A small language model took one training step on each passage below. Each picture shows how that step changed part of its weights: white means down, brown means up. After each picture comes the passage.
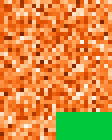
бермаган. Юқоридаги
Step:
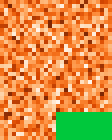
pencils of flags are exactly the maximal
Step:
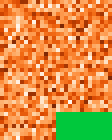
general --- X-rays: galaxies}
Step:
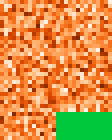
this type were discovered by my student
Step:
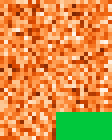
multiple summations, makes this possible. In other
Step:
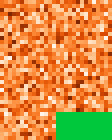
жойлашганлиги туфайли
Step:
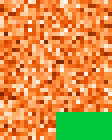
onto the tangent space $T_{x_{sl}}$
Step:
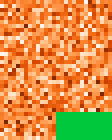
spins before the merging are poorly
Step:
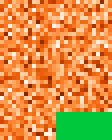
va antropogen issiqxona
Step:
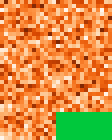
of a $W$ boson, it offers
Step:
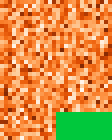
\leq c \sum_{ i \in
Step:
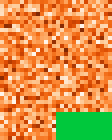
$\beta$ emitters, which is
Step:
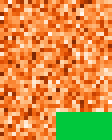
formation of BEC. As discussed in the previous
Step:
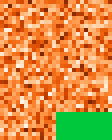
shuffle product of regularised integrals,
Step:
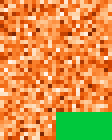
competitive with those expected from Ia
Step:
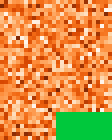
$c$. So, we obtain the third local symmetric
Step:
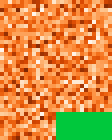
e/ou interesses privados ou não
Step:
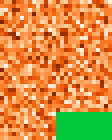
variation of the \splot\ fitted result.
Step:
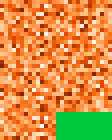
envolve a questão do envolvimento
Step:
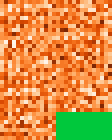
is uniquely defined by the condition that $$
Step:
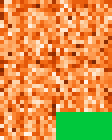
the crystal energy bands around the gap. In extreme
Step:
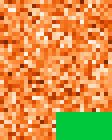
an indirect method (which is based on a
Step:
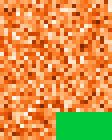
on decimal point \usepackage{amstext}
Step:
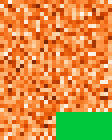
right child contains the target, the sender
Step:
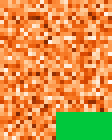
(définitions ouvertes de
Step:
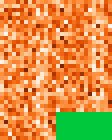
ponte engole o rio e o
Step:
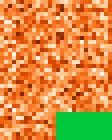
з поширеністю у
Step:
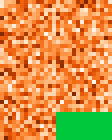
diversity of spatio-temporal behavior.
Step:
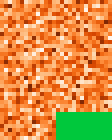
of the predictions are smaller and half are larger than this
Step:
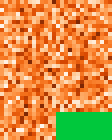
instead study a long-lived resonance,
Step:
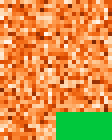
assumed either real and positive, or on the unit circle
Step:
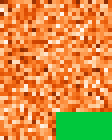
et commutera avec toute observable
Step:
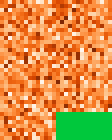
مصراتة وفقا
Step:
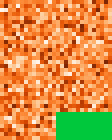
pion masses $m_\pi \lesssim
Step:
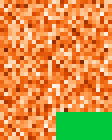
supported by the U.S. Department of
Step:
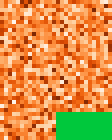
spectrum. In the context of dipolar coupling to
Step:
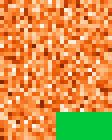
measured by means $(P\tau)$ - method and
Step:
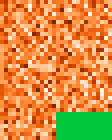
{Santa Fe} processes,'' 2023,
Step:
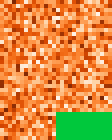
over a range of dispersions and pulse widths
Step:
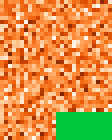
of the library usage (a) and
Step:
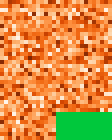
one), we chose a parallelization model for the
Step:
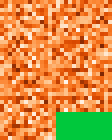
the right-hand side of the last inequality by
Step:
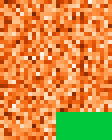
Fig.(1), we plot the range of the
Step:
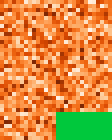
other hand, advanced deep learning methods have shown
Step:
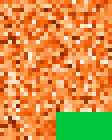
space which encodes the quadratic powers of
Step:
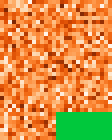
$\alpha_4=0$, which is our
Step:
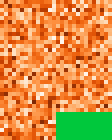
again, we can provide two upper-bound estimates of
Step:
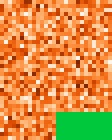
phase. Additionally, the orientational order of
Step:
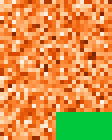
other for choosing the next literal.
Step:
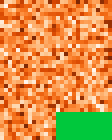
the {\em Herman strip} of
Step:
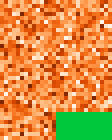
(odatda u yoki bu yirik
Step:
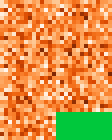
converteerbare obligatie als
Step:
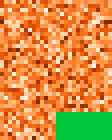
$g$ are projective functions, then $h$
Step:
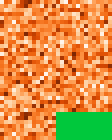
maximum. Furthermore, an enhancement of the
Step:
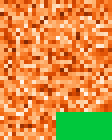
to the ideal in~\(B_j\)
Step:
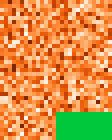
that \[ \mbox{dist} \left(
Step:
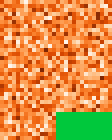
help identify any anomalies in the network.
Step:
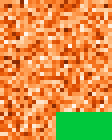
in figure \ref{AFM}(a) and
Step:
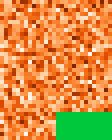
or anti-protons (or photons)
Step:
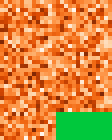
The results of calculations according to the above formulas:
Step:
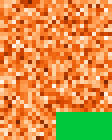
compression. The inset shows a top view
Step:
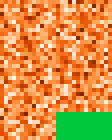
(pathwise) solution to the system (10).
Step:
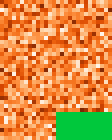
but $\mathbb{S}^{2}\times
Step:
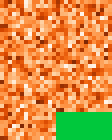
\label{dg} \ee The universal quantum
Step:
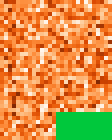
yoki yashayotgan hududdagi
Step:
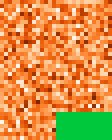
to $$\align \zeta_j\left(\sum
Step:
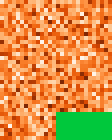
reference values in the starting (final) lattice are
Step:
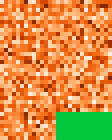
de los batanes (I, 20)
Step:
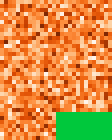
the human Irving Kaplansky
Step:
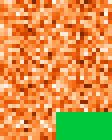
davri uchun har bir transport vositasiga
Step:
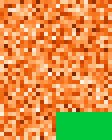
impulsive episodes; such
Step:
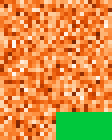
is included in $\eta$, hence $Z\in
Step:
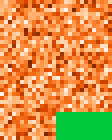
parameter space. The axion-gluon
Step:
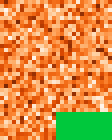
reducible to the isomorphism relation $\cong_t$
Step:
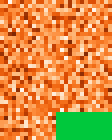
into play with their respective scales $M_t$
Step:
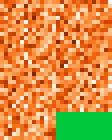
change of the potential in time, allowing us to
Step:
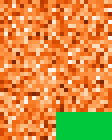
than early-type galaxies of the same total stellar
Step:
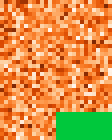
\norm{\ystark - y\k} \\
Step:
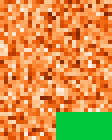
J\}}$, and a tolerance $\tol
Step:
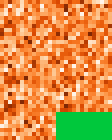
хўжалик юритувчи
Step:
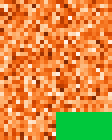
image of $\rho_\ell^s(3)$
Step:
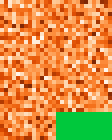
u til markazlarida olgan ishini
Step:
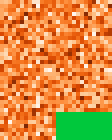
brindes para as gestantes e a
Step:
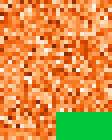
curve of showing the tensile properties of the
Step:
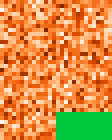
offer a more sophisticated approach by
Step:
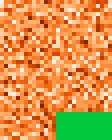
tiče uticaja kapaciteta,
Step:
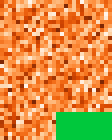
case and use these attributes to compute the error
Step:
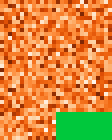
set of self-consistent transport equations for the
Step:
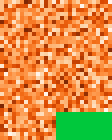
A. ve Sıđrı Ü.
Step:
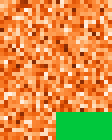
Physical Research, National Academy of Sciences
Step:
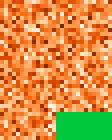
main results are presented as following two theorems:
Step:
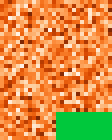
\sigma_-(\tilde b_- \tilde
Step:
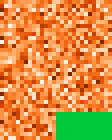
A.S. Diversifikatsiya
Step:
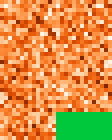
implies that its square is 2-torsion,
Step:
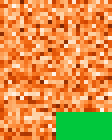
the experimental results \cite{21}. Thus, we
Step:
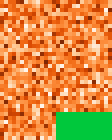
SRs focus on models characterised by
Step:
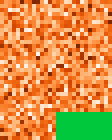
expectations on Australia by analysing
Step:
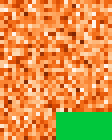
cubic term in the exponent, the resulting Gaussian
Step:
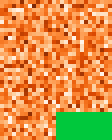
as additive and independent terms. The largest contributions
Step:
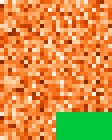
логістичного заблокування
